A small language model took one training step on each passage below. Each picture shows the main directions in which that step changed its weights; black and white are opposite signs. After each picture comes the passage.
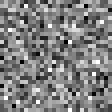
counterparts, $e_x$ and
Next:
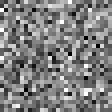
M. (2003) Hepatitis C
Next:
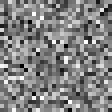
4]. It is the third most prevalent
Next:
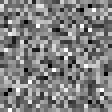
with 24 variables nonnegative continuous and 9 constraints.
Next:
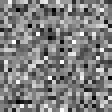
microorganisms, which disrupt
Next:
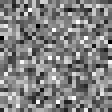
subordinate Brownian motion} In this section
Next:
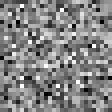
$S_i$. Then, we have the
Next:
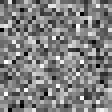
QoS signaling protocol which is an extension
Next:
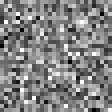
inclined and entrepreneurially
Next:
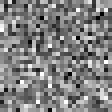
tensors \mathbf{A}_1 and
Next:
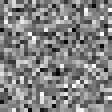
to improve the mechanical properties of clay
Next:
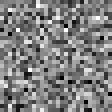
for all $j\geq 1$, each sequence
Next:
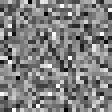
he pointed out that the rail system is
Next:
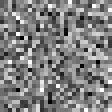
Group F (n=25) Group
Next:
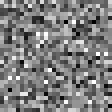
are difficult to produce. In term of voice
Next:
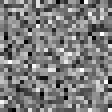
a function of the quadratic elements $\uno
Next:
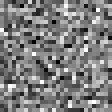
must solve the following tasks: to educate
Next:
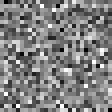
plasmon (magnon). On
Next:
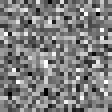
design is determining suitable venting parameters to
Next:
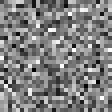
this Buddha and his Pure
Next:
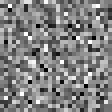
case, pseudoscalar tensor and
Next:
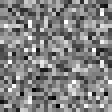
serial components. The break-even core
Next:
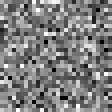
two operators under the QCD renormalization group
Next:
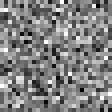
gives $h$ more possibilities, and the
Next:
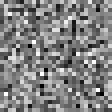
the tomato crop, at
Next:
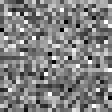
the intention of proceeding to higher orders.
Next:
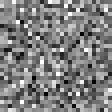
H$, both $\widehat{\delta}_k$
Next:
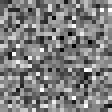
we shall see further, in underdoped
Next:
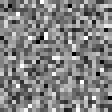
INTRODUCTION In numerous regions
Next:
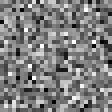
students in both masters and Ph.D.
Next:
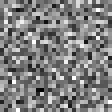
to reduce the computation time for 3-D
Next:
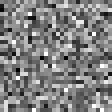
+SIS SHV + CTX
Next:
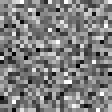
In lexicographical ordering $\gamma
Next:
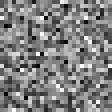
need to find a feasible solution to the problem
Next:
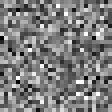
of LoRaWAN under diverse mobility
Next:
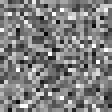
the results in this paper could be interpreted as
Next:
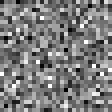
adjacent trisecants ends on
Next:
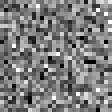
subsequent decryption phase. The generative adversarial
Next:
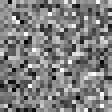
SA algorithm relies on a set of parameters
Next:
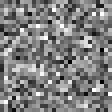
: The reaction rate was markedly effected by
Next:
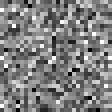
highly reflective coatings are named
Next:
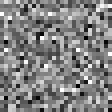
deviations when forecasts are inconsistent with
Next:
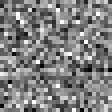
MATLAB codes which implement the methods of
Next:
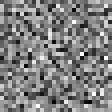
the policy. Deterministic policies can be seen
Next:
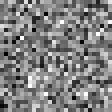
possess heavy-tailed distributions in observables
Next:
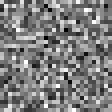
As discussed earlier, an advantage of using the introduced
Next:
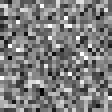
sequence of $\mf{h}$-modules:
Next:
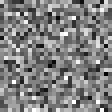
the Stability and Crestal Bone
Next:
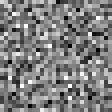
-t$ \begin{equation}
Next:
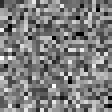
$\mathbb{D}_X$ of the path
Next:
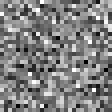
robustness in handling this task, effectively optimizing
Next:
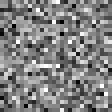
can be classified as a linear partial differential equation
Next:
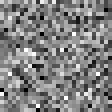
shoes with stable soles have different
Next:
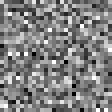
the blade count of the other rotor
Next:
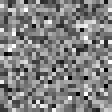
study of plant disease detection. Distinguished
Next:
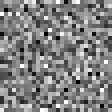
encoding for dye decolourisation is
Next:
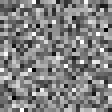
complex submanifold and thus determines a B-cycle
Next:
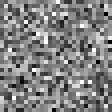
obtained for our models and the one obtained by
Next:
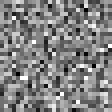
A and B, we use the same idea as
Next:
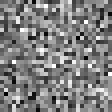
results for T_{TE}^D because the
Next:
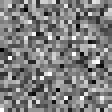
purpose and objectives of this study aimed at
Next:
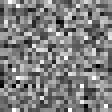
“OOD” = out-of-distribution
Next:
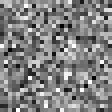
1]. \end{equation} Therefore,
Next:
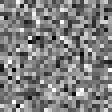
there was no noticeable change in acidic
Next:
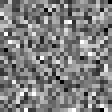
***The structuralist theory concept*** The
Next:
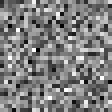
$\mathcal{U} \triangleq
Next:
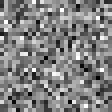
which initialization, running and termination phases are
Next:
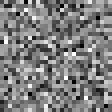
profiling is possible for plant-based
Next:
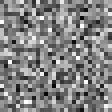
the nightmare proneness model come
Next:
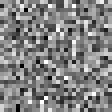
Decomposition reconstruction schemes. Analytical and simulated
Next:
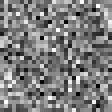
from the action of $G$ on the left
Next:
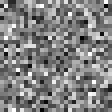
These include the field’s insufficient engagement
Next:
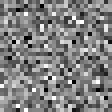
of EVD. A similar high level of
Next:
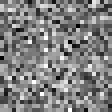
we denote by $B$ the inverse matrix,
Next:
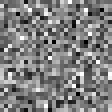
in numerous tourism studies. The findings of
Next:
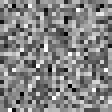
inflation, and we show how the kinetic scalar
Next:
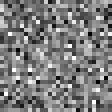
- \int_Q \vert \nabla
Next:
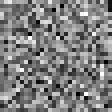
atomic units, so distances are measured in unites
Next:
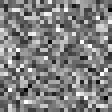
a paving matroid is again a
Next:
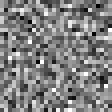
infection in open fractures, said that
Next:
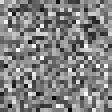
of design typical for 3D-printing.
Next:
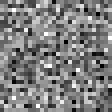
that we have run on the coarse
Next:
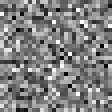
decades have been revolutionary. The
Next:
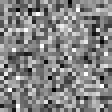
and pedestal. The model includes a Gaussian
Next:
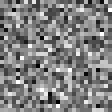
well as compliance reporting for basic student
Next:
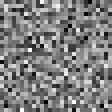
a vanishing Chern marker, indicating a
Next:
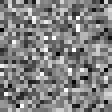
is well known that anemic patients have very
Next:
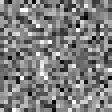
level contains 6 classes, the second one specializes
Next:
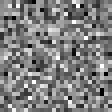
given by Zudilin (\textit{On the
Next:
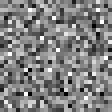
if $n$ is even, then,
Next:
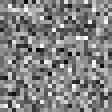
was trained for 40 epochs, using
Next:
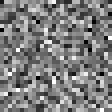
GeV})$ \cite{pdg}. The
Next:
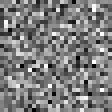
as updated and agreed by Royal
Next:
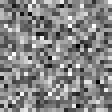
Gaussian potential corresponding to an equilibrium measure with support
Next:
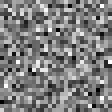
region, the necessary conditions for the existence of
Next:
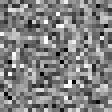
τ, I) , the following hold: -
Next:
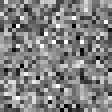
introduction of the ``aberrated angle
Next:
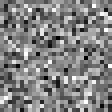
in **Fig. 2d**, the colour
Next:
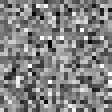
in Section~\ref{sectioncoverings}.
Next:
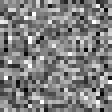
About 1% soap solution was
